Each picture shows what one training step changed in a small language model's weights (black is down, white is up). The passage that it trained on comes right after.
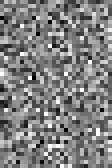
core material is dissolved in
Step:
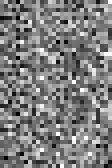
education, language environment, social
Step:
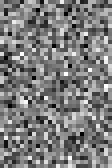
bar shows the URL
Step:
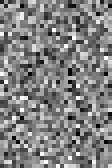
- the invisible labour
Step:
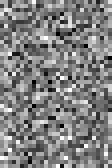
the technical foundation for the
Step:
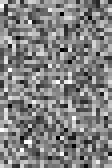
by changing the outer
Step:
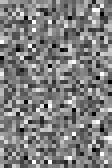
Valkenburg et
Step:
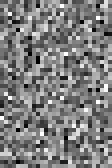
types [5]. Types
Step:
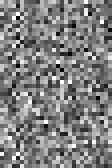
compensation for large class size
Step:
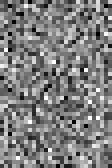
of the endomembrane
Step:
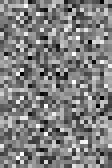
Procalcitonin can
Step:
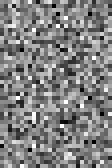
outside our university either in
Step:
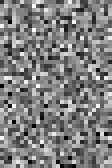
identify opportunities for action, thereby
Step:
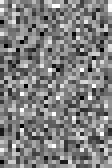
of rainfall dynamics and
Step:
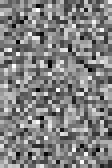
Zungur University for their
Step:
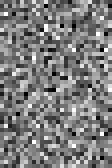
ensure diversity in academic
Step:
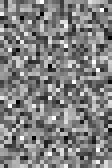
Atrial Fibrillation in
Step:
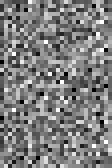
adopting certain alternative methods.
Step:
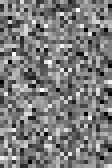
different heat loads on the
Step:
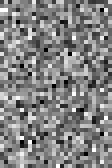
at any point of time. To
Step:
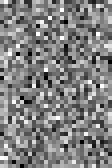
areas such as exploration of the
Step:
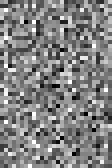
the ethical committee of this
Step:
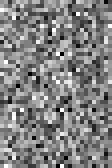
for the estimation of lipid
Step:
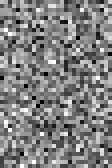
order of magnitude change
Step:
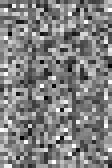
future plan for the improvement of the
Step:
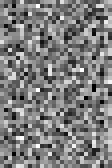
Materials Research*, vol.
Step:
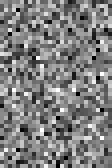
efficiency indicators of the electronic health
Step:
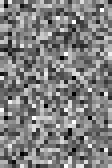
1 .1 - Evaluation
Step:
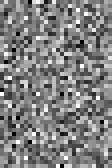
amount for this group reached
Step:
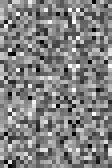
J. B. Vascular
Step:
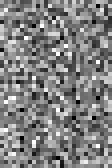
relative to that of the other three
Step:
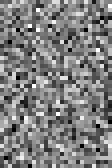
and infant drug exposure during
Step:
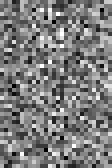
This comprehensive review paper provides a
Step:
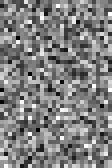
during the engagement stage.
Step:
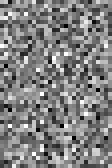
to the question: “Did
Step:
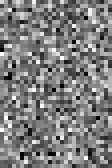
our results, the next step was
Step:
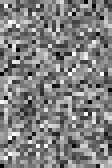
and demographic risks to the natural
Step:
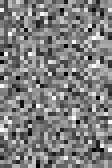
particularly the time she spends
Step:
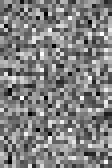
objects (theatres,
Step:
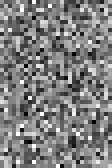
Figure 10 reports the associated
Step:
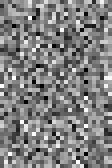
b) Search and access to
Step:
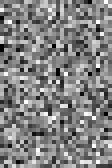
policy maker may decide to
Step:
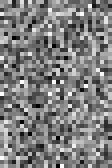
also elevates the customer
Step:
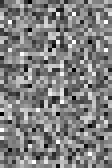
material must be used in presentations
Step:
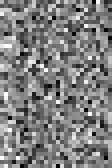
should be taken to minimize the
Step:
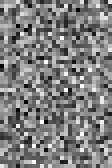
achieves exploration times comparable
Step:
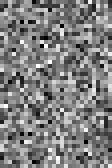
The Community Manager
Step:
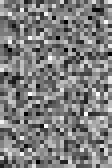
EVOLUTION AND
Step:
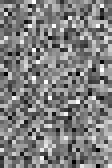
55 Hypertension
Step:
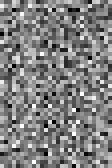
English, Babbel is
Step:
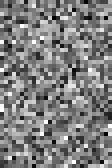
steels", *Acta
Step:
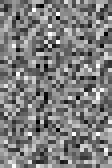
is needed. A good essay
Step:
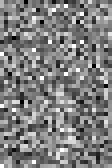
evil within ourselves
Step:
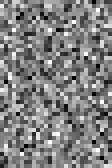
DogCV in single or
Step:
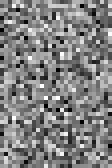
nature of the interaction with such
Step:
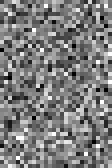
extract, particularly at doses
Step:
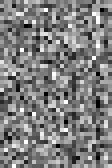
above specified solution-2 for
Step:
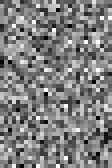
that, unexplained by
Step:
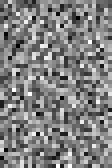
in one sample of decay class
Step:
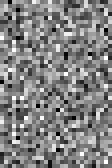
as well as from 5 to
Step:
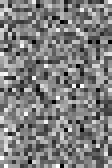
the child, for the previous
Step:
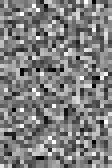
free phenols. It was found
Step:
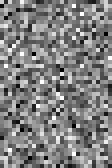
between the amputation and
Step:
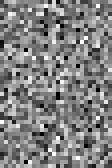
in a way that will give them
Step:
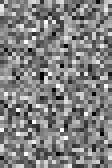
N$; Result:
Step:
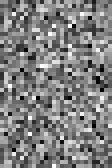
fuzzy equation.
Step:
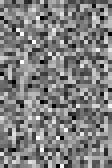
These system initiates by applying
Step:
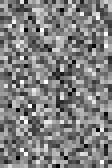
human resources through seminars,
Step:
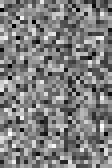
of metric spaces satisfying
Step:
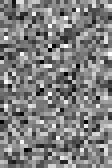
surface creates a context for
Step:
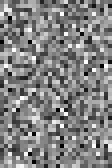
the organizational structure by adding
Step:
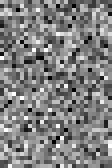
principle covers emissions from all
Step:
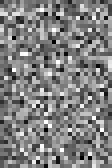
To find out fake review in
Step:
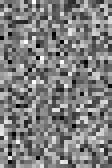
use the following credentials:
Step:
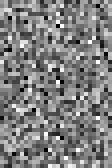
by a coil, making a
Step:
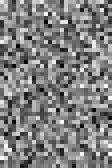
In such a situation, the
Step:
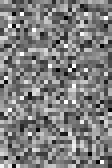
resistance. Abrasion
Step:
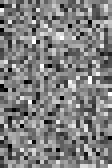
group (25% difference)
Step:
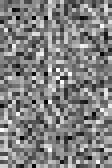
methodology, based on the
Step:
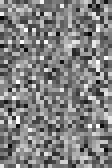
post-industrial era
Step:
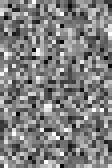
be responsible for the modulation rather
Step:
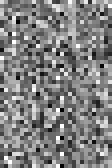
and treatment of pain and other
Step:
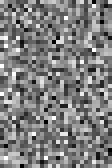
and lakes were considered to
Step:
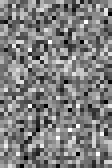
1 point. The observed trend in
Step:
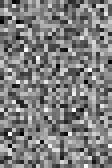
contributions. These effects can be
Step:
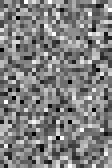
of these regions and multiplied
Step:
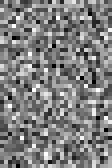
also became commonplace
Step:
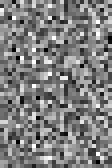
there was an official act
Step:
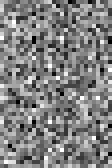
in his power of seeing and
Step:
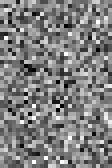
reproduce the received signal
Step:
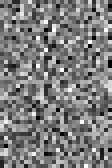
the maximum overallacceptability score
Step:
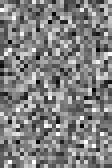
were organized in different type of
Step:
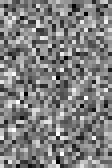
two tracts are shown and for
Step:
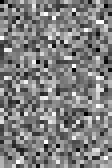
layer independently, this
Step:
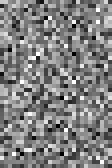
assault by men of
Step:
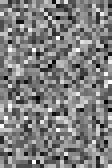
or 75 minutes all
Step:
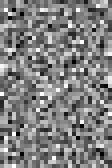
Most eyes at
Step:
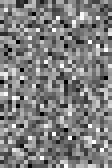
at 10°C/min to
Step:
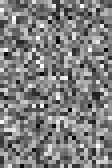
and **5k** were determined
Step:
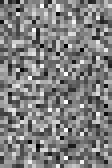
have experienced more learning loss than
